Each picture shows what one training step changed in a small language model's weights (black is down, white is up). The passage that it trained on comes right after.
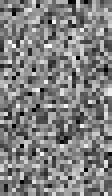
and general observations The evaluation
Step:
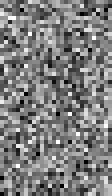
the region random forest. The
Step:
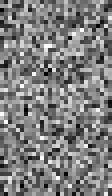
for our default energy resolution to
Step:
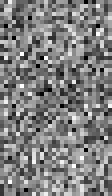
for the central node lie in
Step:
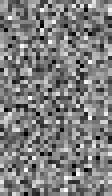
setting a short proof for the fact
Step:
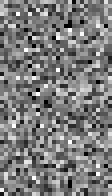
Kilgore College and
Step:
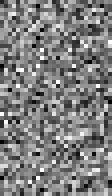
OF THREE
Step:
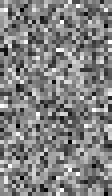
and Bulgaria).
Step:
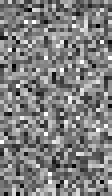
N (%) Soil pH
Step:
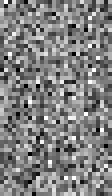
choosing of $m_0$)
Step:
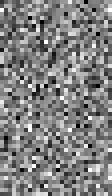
in meeting the product goals.
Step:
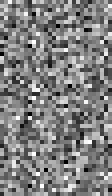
the lowest energy of the system
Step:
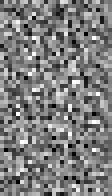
dropping the shortcut
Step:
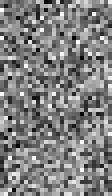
H_i$. In particular, if
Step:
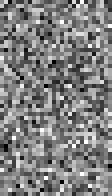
system if the following condition is satisfied:
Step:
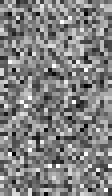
to the understanding of the
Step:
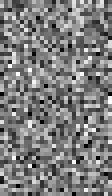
innovation activities,
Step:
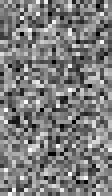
products educated,
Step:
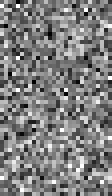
the cases described above, we
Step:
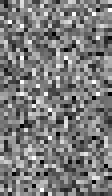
other contains games played
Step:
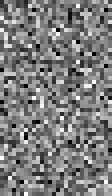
normalized energy scale. In both
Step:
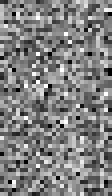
\section{Exact solution to the
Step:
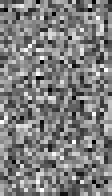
this, it suffices to
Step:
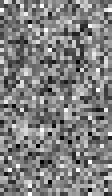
very special phenomenon for the
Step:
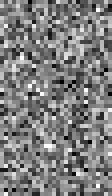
the complexity of the problem, which
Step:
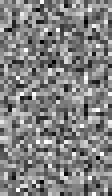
so it must be fixed by
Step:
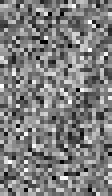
to be exactly another well
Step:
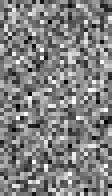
on $T$ of total finite length
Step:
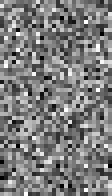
a point. Integrating both
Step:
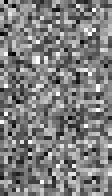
Trang Huyen Thi
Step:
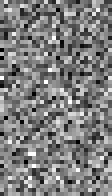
an important role in mesomorphic
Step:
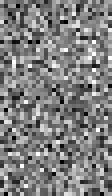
positive $\kappa$ and the GF
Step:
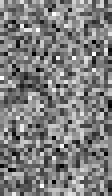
each but one column, are
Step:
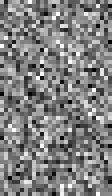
indistinguishable and approach from
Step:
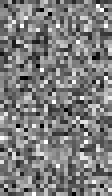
only have to show finiteness of
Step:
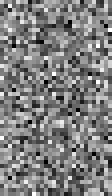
allowed to acclimatize to
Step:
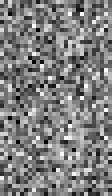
D}$ induces $ {\rm
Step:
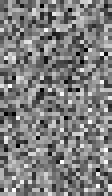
before. For a period of time
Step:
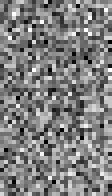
online shop.* Gefen
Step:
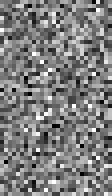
details can be explored
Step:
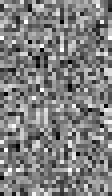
blue) and yearly
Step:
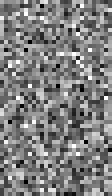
photon absorption or emission
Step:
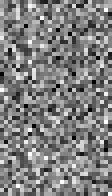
more constructive fashion
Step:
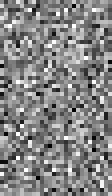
and stalk fresh mass
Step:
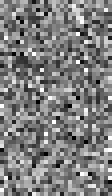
braids \endsubhead
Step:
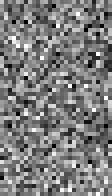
other possible nonlinear effects in the
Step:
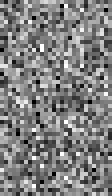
change-of-variable properties
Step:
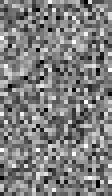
type)" it is conducted by
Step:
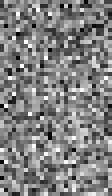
may develop major GI
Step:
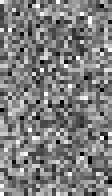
is one such frame. We will also
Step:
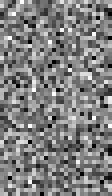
distinguish between the gradient
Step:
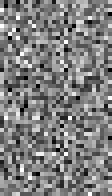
\cap (F \otimes k)
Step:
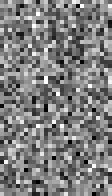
is only based on quantum physics and not
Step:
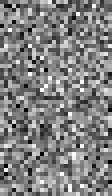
is optimal for $N=2$.
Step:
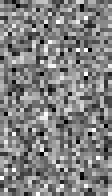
well as data overloads, a
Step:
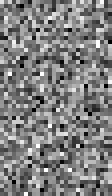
is proposed to be used for
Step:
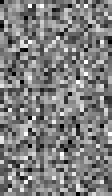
80% power of test and taking
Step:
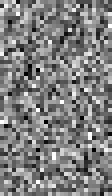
trajectory. To this end,
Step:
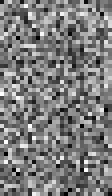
of interest: - Positive
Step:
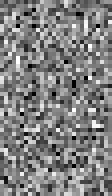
Sobolev completion of the space
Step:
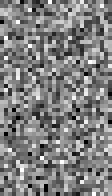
density matrices and their algebraic
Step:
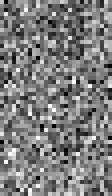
of the base and reducing the
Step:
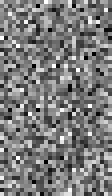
speaker's speech
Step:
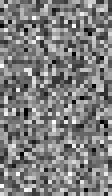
approximations of order four, as
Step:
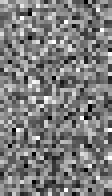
Fig 3. Rectangles are
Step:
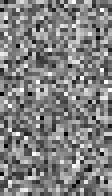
Clearly, the coexisting
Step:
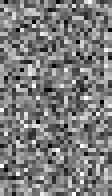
primitive sublattices
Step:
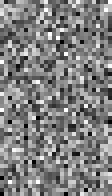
above by letting $\rho_t
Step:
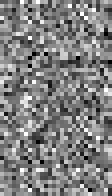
understanding the usefulness
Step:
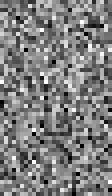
with an average score from two
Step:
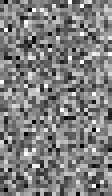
tests on curvilinear
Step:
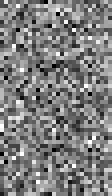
& YES &YES\\
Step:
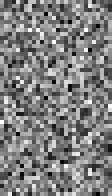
or in the heating properties of
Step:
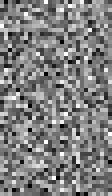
30 times the time step
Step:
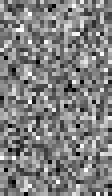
linear approximation about a stable
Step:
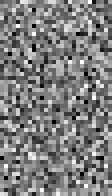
elliptic contact of
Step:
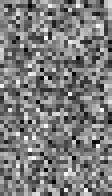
Numerical validation was
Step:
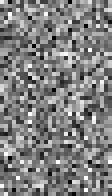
variant of the monotonicity
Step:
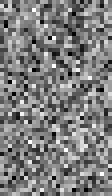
angle of document.
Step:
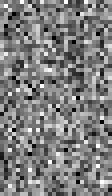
all sufficiently large $n$,
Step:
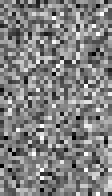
2024b). This law might
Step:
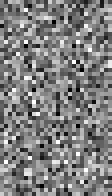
Partial Pressure of
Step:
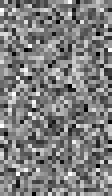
small chance of collision. To
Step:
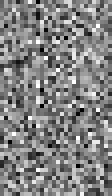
data gathering. 3.40
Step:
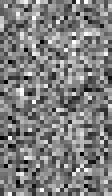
+ + Table III.
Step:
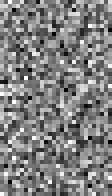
case. Hence we may assume that
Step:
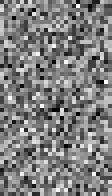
simple interpretation. If the
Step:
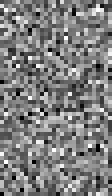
Lubis, Yeni
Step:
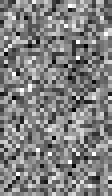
and and S. Sasmal,
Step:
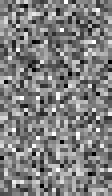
generates an aggregate
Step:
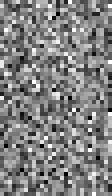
known whether this is
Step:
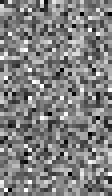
D(Y_i) \quad
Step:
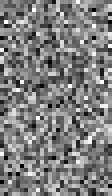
the values. The BIM model
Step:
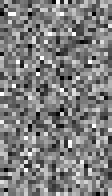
orbital conductivity, as
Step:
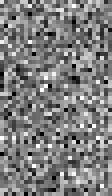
que $\pi$ est
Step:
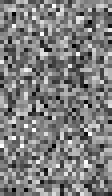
immediate application of
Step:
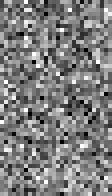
evaluated using the nominal state,
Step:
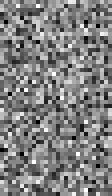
to the consumers i.e.,
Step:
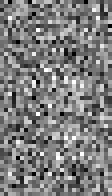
$a\notin \wt
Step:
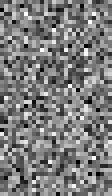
association rules algorithms.
